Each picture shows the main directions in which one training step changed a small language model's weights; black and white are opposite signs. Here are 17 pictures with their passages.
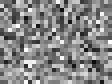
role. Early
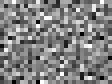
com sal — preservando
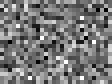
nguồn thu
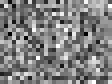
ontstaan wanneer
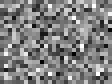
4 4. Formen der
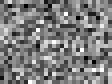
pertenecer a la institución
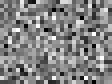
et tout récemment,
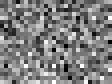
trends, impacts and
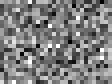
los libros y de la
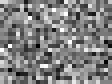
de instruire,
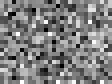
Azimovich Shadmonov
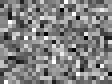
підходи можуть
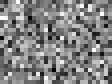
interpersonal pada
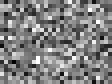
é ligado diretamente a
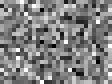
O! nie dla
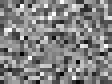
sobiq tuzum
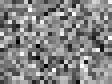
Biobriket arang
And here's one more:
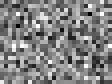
A. benoemd de
